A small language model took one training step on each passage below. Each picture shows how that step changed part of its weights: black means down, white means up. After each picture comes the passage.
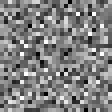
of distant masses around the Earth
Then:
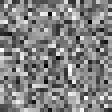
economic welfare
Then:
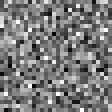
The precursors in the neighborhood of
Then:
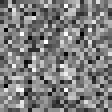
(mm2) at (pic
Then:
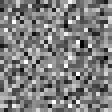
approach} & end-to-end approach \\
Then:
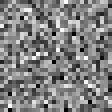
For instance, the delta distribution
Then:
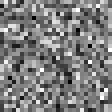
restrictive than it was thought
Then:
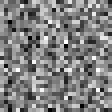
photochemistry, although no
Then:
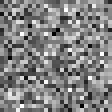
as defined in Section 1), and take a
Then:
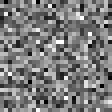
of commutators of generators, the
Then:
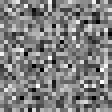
single commonly accepted calculation of the
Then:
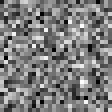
the operator $$T \equiv j \circ
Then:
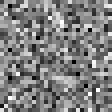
algebra over $\complex$. \subsubsection{The
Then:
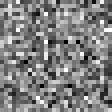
\smallskip \noindent Since any $b \in
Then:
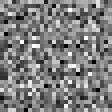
to the significant softening of the
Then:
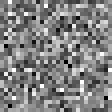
{\bf H}$ can be formalized by including
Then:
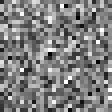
variables, and a Transfer
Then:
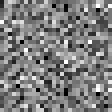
From now on we only look at the case
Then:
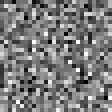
is Hartogs. Hilbert fiber
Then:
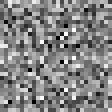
attracted massive attention due
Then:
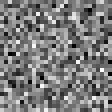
of points} The upshot of Theorem
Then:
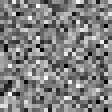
the black long dashed line). }
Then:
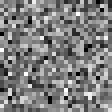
Cn^{1/k}$ for some
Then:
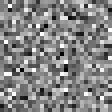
can be done from the dada that
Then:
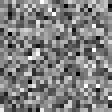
particularly an estimate on the size of the
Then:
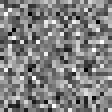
in semi-logarithmic representation for the
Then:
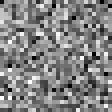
Since every column of $F'$ has a
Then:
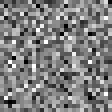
current (AC) is being converted to direct
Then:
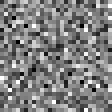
two line pairs to do the work,
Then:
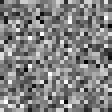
the variety of devices. Recently,
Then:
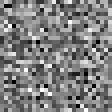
operator for the energy eigenstate can now be
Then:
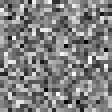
settings with an average relative gain
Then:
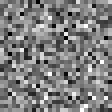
wood the longitudinal,
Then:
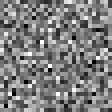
mass fraction $Y_{ej}$ increases,
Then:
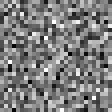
with positive image, that is, matrices from
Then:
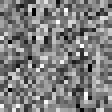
Joseph White Eyes}
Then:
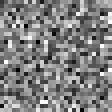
$$\frac{\partial L}{\partial
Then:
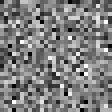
the rational vector field $D$ is
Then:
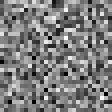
observed active neutrino mass differences through the
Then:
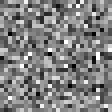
origin of $S$. More precisely, we
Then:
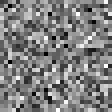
Jordan biderivation such that
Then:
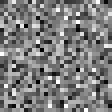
$\lambda$ and we could search the optimal value
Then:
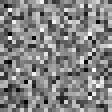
et al.(2011)}, which results in a
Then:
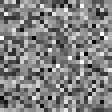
it can be interpreted in the new basis as
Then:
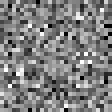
predecessors of the debris
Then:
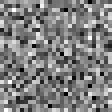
to (\ref{Fform}), with a
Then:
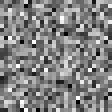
\cite{hairer2}). The
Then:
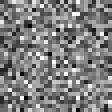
additional suppression in the models is
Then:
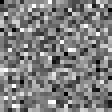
solutions along characteristics allows the prediction of wave
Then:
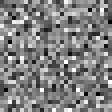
ramification at most $p-1$
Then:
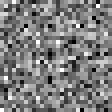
$\omega > 0$, outperforms the
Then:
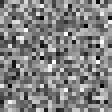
mean curvature. By calculating the quantity
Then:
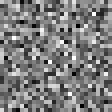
totally Roman dominate
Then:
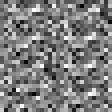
\or \or \or \or
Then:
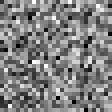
demonstrate that the growth of the total
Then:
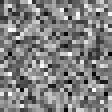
explain the Hall resistivity curve and
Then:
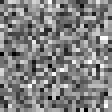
variables still remaining in the model excluding
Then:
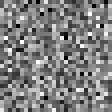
\MyQ\ is yes, then
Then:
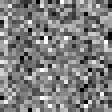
it was obtained that \begin{enumerate}
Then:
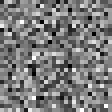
we are interested in is defined by the
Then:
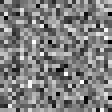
is similar to the one used in Theorem
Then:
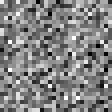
orthogonal case). Of course,
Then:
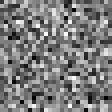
by Algorithm~\ref{alg:1}
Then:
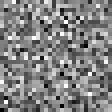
binaries for a significant portion of
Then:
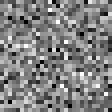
STRIDE accurate \newline
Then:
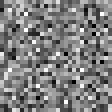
small\textquotedblright .
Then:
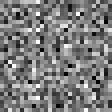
of them. (By the complement of a
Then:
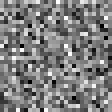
of graph automorphisms. This technique of
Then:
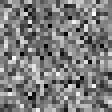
some wavelength shifter added,
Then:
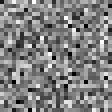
energies of intermediate states. In
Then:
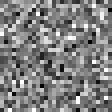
large $J$, this setup reduces to
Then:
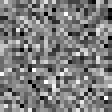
\end{figure} \begin{itemize}
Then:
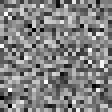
ratio $g/\nu_{\rm osc}$ can
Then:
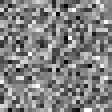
offers valuable insights and could
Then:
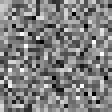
j$. \subsection*{Uniform
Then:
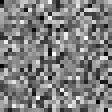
h}} \right).$$ Now if
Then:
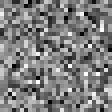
\par We say $\alpha \in
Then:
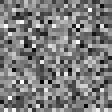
with the same exponent $\propto
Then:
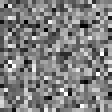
{\it (3)': There exists
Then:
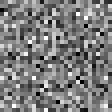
if $\A$ is irrational
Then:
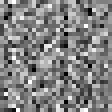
1) length-flexible
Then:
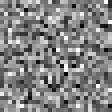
paper. Upon transmission and
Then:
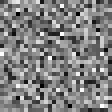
into account how many times we counted each set
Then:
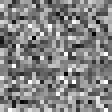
in general one has to perform a further computation to
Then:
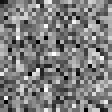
in the dense matter created in
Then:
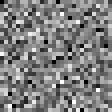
no point $y\in Y$ with
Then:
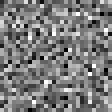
$f_{\nu} \propto
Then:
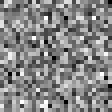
The second author has been supported by Project
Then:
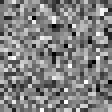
procedure, see discussion below) is known to
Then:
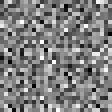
we identify the embeddings via {\em
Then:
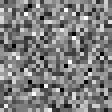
- f \left( X_{\lceil
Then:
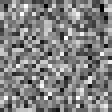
even stabilizer weight can always be
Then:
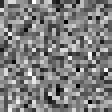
fit parameters ($\lambda, R, \alpha$),
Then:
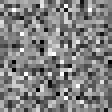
to determine the critical exponent (see
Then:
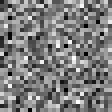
interval subset $[0,T]$ of $\mathbb
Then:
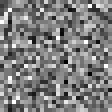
}^{\dagger }c_{i\sigma
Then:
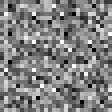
is a free commutative algebra for any
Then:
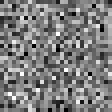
is prime then, by Theorem 2,
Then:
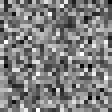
satisfactory. In alkali
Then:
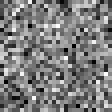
variance of the LTH as a function
